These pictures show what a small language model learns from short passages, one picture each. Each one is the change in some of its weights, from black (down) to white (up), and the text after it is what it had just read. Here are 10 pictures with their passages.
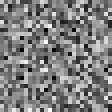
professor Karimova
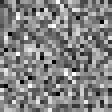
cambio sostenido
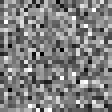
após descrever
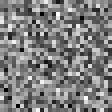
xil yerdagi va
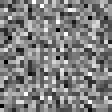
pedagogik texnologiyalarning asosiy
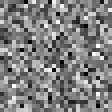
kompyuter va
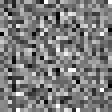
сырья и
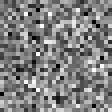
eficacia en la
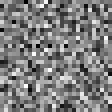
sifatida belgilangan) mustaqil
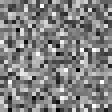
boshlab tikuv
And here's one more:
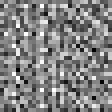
ишлар органларининг
